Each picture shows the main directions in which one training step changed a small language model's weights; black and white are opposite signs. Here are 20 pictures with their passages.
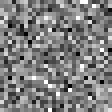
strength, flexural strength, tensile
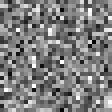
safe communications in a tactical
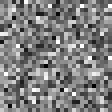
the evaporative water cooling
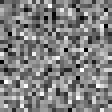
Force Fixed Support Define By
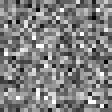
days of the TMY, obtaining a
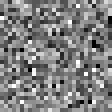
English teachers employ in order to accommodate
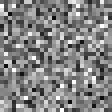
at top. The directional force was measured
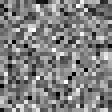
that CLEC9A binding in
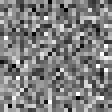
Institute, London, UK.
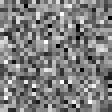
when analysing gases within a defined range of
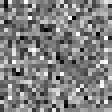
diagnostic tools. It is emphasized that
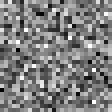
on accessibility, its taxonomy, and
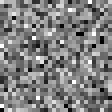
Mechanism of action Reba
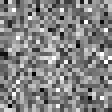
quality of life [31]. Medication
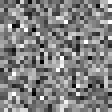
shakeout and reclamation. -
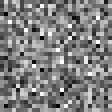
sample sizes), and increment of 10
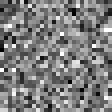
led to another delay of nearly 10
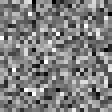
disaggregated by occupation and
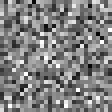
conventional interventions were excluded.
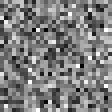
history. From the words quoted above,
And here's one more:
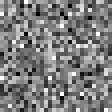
the economy. The main objectives of the
